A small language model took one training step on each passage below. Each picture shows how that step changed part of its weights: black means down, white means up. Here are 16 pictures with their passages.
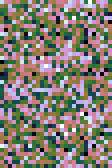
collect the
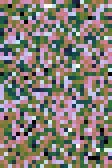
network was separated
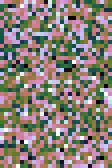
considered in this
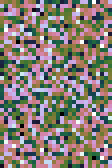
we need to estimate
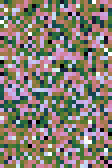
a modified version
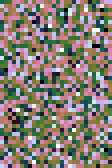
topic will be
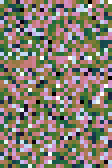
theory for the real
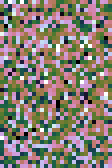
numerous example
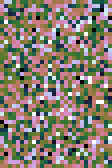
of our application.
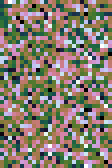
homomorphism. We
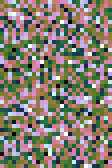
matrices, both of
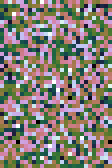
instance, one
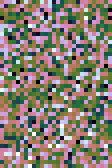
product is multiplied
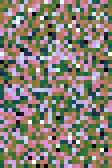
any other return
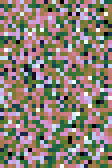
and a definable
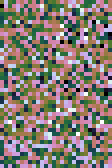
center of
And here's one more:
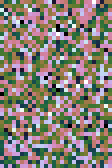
each square
